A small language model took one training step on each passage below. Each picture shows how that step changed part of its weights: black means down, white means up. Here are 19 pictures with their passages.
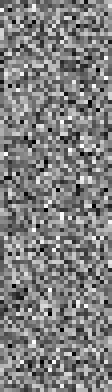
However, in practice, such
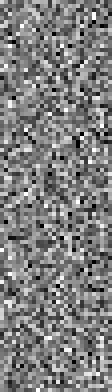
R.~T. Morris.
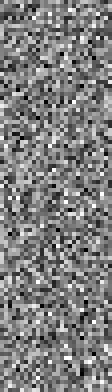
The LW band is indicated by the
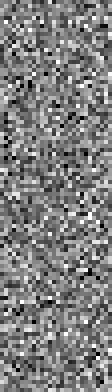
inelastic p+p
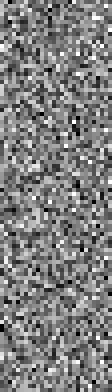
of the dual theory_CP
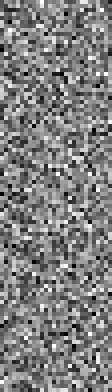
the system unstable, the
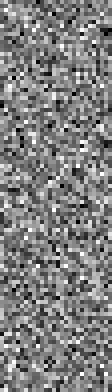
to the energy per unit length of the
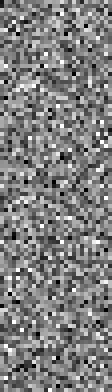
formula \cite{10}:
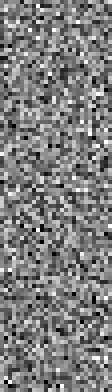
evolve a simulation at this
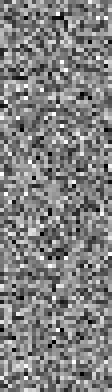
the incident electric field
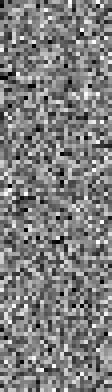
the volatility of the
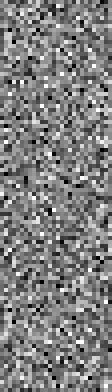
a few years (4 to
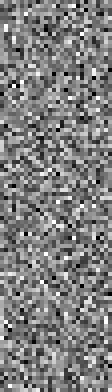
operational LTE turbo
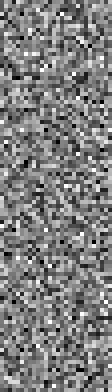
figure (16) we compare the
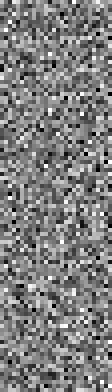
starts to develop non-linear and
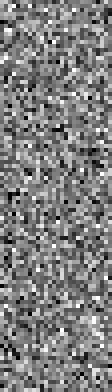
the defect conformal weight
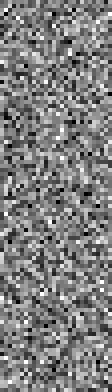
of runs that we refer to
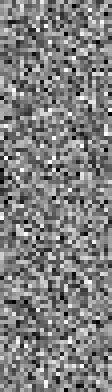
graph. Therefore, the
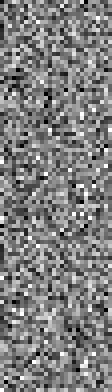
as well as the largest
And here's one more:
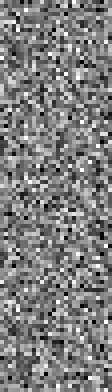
German Research
